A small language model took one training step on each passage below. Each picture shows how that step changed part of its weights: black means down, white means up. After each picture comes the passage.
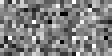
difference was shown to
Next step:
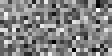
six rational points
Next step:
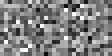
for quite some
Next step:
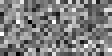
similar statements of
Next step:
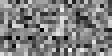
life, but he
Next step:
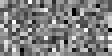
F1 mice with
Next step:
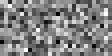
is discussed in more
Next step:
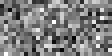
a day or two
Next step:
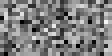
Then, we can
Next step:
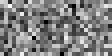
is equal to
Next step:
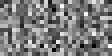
ijobiy va
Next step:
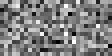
the sum of three
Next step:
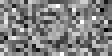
almost everywhere,
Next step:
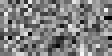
census, rate
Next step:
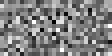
imprison the
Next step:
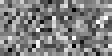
conditions. It remains
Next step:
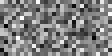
proper fraction. For
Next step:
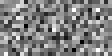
dimensionality reduction and
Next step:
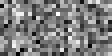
necesario que los
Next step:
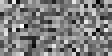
affect the economic
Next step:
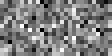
researchers to
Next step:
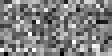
the transposes of
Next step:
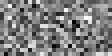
upper value processes
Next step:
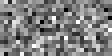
permit, collection
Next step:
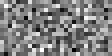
half of its
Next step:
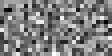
$2$ modular
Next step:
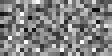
competency of
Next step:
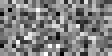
plan, programs,
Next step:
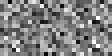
the other hand,
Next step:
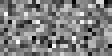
Especialista em
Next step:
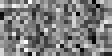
from Visual
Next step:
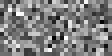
with narrow band
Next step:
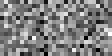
the following inequality holds
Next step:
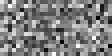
are based on the knowledge
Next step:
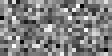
Issue 1
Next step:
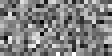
surely continuous and
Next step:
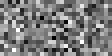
children as they
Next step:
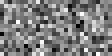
for Economic
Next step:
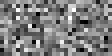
A trace of
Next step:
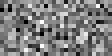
the same manner as
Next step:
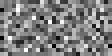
defeated the
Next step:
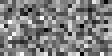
degenerations of
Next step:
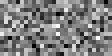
data from any collection
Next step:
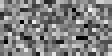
observed in the 3-
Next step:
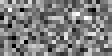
was neutral and
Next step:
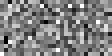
the extract demonstrated
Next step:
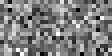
as foundation for further
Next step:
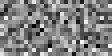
in Figure 2 using the
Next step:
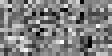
a multidimensional social
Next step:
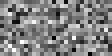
of the Dirac
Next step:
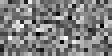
to report more cases
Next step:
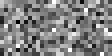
ln_r t
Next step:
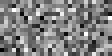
diverse contexts.
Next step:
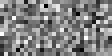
\Delta t,
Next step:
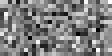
gave positive results,
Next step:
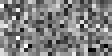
related by \[
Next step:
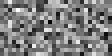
on $K$
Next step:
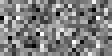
while women are in
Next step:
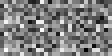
suggesting improvements of
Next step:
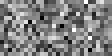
scheme above is
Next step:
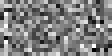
and the optimized
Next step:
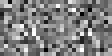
of the community
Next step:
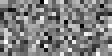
symbols and
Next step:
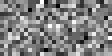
the mentors are
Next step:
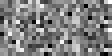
підходу для
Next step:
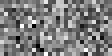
jika pasien
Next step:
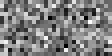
B\Gamma = -
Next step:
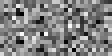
flag manifold of
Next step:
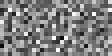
die angeben
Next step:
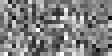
making it more
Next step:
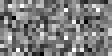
provides information about the form
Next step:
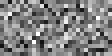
the complementary
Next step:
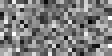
aims to provide
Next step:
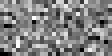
is a cusp
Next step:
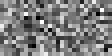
age and education
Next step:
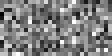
by the inflation
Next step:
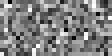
transistor operated
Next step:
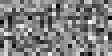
and precious
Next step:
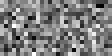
ou national. La
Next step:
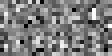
With this information and
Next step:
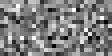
$G$ has a
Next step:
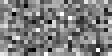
Newton point can
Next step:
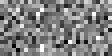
offline sector.
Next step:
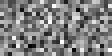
noemt hij
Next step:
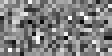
|\lambda| \in
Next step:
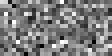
e não hesito
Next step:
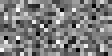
Figure 1a. The
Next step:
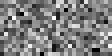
such that $$b *
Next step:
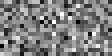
In particular, we
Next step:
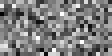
Appendix demonstrate that
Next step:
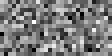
increasing subsequences.
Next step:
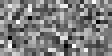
a magyar
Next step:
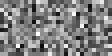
yang menjadi
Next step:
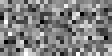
which are given to the
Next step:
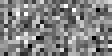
realizamos uma
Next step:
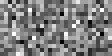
makes the computations
